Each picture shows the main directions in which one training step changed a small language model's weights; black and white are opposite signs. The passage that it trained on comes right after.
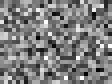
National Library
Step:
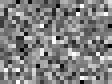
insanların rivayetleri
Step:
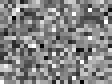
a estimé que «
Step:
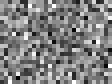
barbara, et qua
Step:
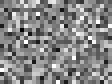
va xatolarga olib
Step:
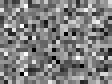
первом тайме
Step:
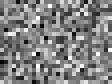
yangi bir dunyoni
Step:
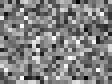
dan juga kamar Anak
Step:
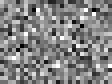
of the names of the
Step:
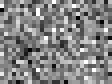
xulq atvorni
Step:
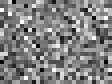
Regelungen in der
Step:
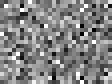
бўлмаган кичик
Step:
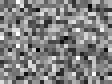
un système de
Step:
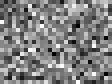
instituição financeira
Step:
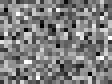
по уголовному
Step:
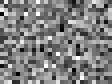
fazer histórico na
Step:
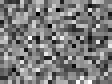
de pensar y proceder
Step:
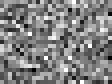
baku industri kayu
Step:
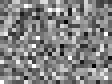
gündelik yaşamda
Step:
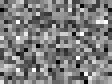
atuam no desenvolvimento de
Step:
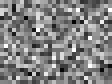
reglas de inferencia que
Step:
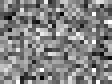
cria o Sistema
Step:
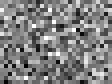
гумон қилинувчи
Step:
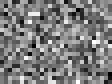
individual xususiyatlari,
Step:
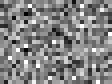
namoyon bo‘la
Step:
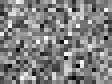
para avaliar potência e
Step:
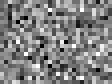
Doro ustiga
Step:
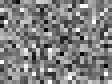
система стандартов.
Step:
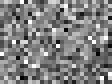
de fármacos
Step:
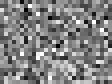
ўз фаолиятини
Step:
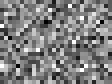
to‘g‘riligi va
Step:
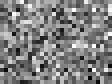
etishmasligi yoki bosim
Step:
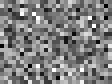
el medio ambiente y
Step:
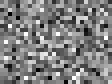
esta superação, como dito
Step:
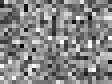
olishi sharoitida
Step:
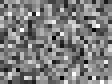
kirish va ularni
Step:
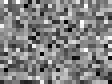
izohlab bergan.
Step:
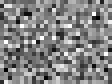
a las Gráfica
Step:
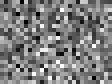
motivlari muqaddas
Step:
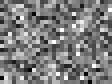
Menu Utama
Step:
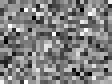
культуры, чем
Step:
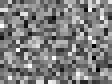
surge algo que tiene
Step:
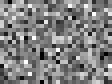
ВАК в раздел
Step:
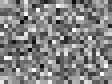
of dryers inside the
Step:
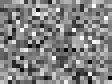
professor Abdullayeva N.
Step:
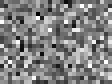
com Ênfase em
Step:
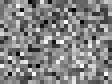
tutgan o'rni
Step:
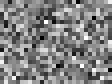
майстерності, а
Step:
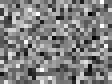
que voy á tierras
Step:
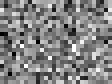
solar, la estructura
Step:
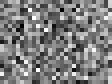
sedang dilakukan
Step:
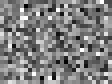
tayyorlashda asosiy ish
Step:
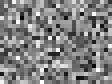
Social, todas
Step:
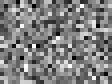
циклов СА
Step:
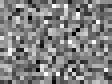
gaan. Doeh
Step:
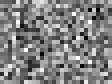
materiais que nem
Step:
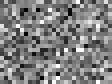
© Créditos
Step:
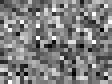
Axborot simmetriyasi
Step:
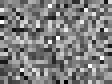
религий Востока
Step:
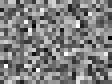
que mueve las calles
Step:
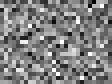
Maktabgacha yoshdagi
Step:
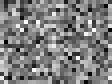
dois no estado do
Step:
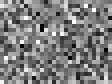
variables entre distritos;
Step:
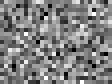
Verner D. On
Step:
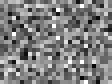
kerak. Aristotel
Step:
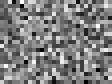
polígonos relativamente
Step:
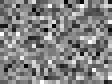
основних засобів є
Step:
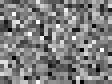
ce retour pratique
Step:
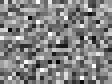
Shuning ba'zida
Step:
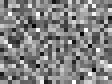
fost constituite în 315
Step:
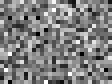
котрим доречний
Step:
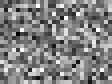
tadqiqotlarning roli"
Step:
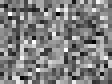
capital. Essa unidade
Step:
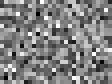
indicate a clear
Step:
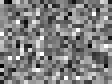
discourse markers. I
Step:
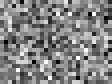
sentido de explicar as
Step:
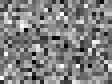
O VACVISA,
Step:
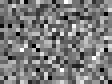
в тому числі і
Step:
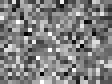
reinforcement that
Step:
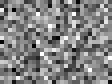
sistema sanitario público ha
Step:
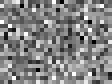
животных, так и
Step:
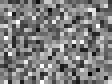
shaxs tashqi baholarga
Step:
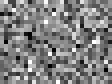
aspects of a foreign
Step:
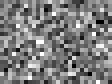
beradi, chunki
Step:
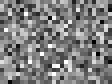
la estratigrafía
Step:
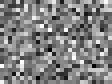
com um agente humano.
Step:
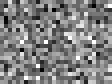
"institución de gran
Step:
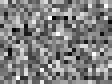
rabietas forman parte
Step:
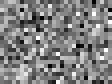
botinda paydo
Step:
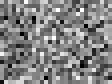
– Равновеликие
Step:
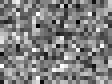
auf Text- als auch auf
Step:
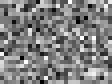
yoshidagi o'quvchilar uchun
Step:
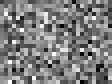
ayon. Yoki
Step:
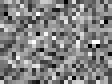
o diferente, crear
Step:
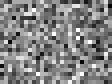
asl tilda nimani
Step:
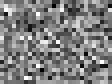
Tahlillar natijasida
